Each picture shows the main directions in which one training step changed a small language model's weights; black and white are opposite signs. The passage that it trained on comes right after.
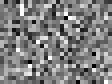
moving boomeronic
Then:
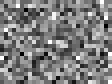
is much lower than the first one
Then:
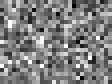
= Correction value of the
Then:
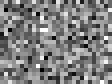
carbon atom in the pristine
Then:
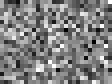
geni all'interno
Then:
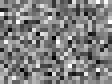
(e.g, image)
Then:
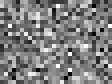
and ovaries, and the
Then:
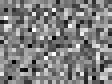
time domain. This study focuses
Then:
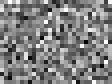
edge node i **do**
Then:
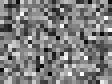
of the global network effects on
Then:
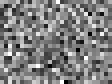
colocação de um cateter
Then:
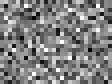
coordinate angle can be useful;
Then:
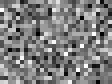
and unity with nature are important
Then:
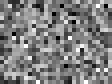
de etapas que se
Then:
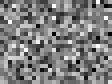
4. PhET Interactive
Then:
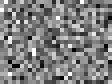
datos presentados en el
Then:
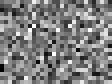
predefined time window.
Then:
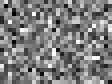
функция заключается
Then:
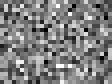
phenomenological implications using one
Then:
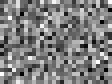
of all, it is required,
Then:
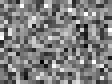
municipal, em 2018
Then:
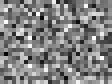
This count begins after the
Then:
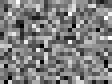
tezlashgan, shu
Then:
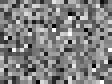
pressure due to their relative low
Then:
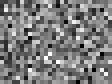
ilmiy asos bo'lib xizmat
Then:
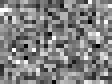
enables high-temperature
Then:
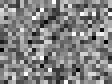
be reason for slowing down,
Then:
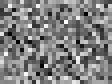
sindromiga chalingan
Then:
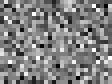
для инициальных
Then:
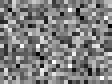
changes to a Gitea
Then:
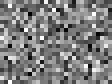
and more rarely also
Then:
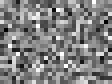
and oily phase. The
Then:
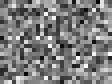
the data of interviews,
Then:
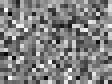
holda u bilan xoli
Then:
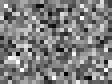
como ciudadano,
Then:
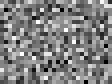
error bar style=black] coordinates
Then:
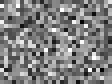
ta'lim va tarbiya
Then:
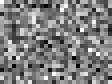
it can be seen in figure
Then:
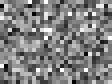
القرض في
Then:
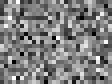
of cosmetics, containing a
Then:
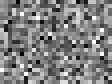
scale of the superconducting
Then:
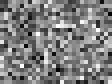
a new relative interference value specifically
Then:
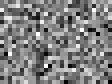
structure and enhancing the biological
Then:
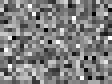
spectrum is shown as a solid black
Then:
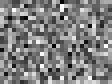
precision we use for a
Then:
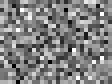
to assess the current situation, contrast
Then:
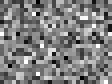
its crystal lattice. Thus,
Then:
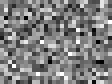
future research directions. In Appendix
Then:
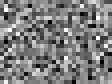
conventional digital methods to make sense of
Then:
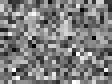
a pandemia, foram
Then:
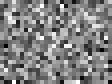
adelante, Estados
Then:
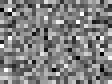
quantities have been defined to characterise
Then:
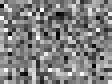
ensure all clinical trial protocols are
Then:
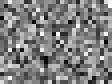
16 doubles fit in one
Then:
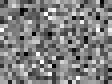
the Uzbeks, of
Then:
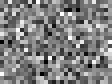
functions using a kernel estimation method
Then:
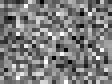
beginning, Alice has
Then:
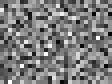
essential to explore the performances of
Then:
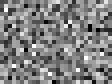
bersih, 51
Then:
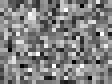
a tire is made.
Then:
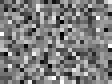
B virus - b)
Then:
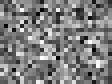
contain new URIs that can
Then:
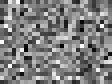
of errors in higher dimensions. To
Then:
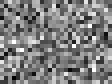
cucumber cytogenetic
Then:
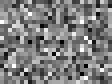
for a place in the agricultural
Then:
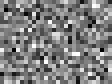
bulk sample, suggests increasing disorder
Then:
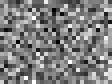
naive RDMA
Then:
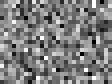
As we noticed that
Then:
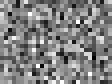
or pad all concepts to 20
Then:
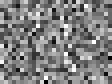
and suggestions should be sent
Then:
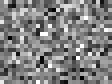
the problem of conditional optimization
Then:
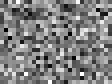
in the process of selection.
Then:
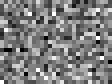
Figure 11: Instantaneous field
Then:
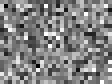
new look on factors affecting
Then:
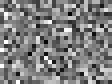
standards are defined as universally
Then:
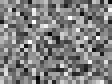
utilized for biomedical applications
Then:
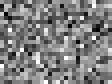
publications if the data are published
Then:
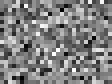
for optimal performance in polygeneration
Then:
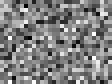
an increase in the angular velocity of
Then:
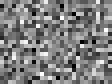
privacy. This framing was
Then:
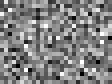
Real-World Data on
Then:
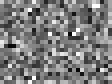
de marktprijs
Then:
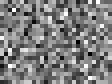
used analogously. We
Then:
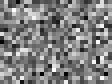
in the payment system, particularly
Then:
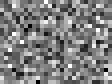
as well as a specific policy.
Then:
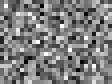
contemporary society.
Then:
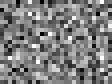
system; (c): The view
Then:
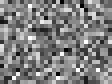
how the sample cracks:
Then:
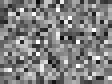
Where $L_c$
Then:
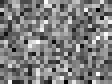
as possible and with the most available
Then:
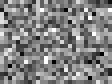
properties is reversible. Results
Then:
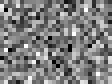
tizimi asosida yangi
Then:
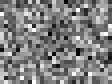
amount $n\lambda$, where
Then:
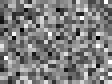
the near future. Due to
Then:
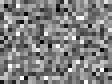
groups » ou des observations,
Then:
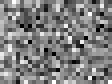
rivojlantirish, professional ta'limni
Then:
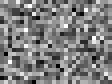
volume of data make manual analysis
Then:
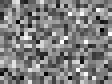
related to smoking.
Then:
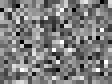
as prototype filter) with
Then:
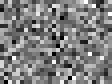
persuasive and generates
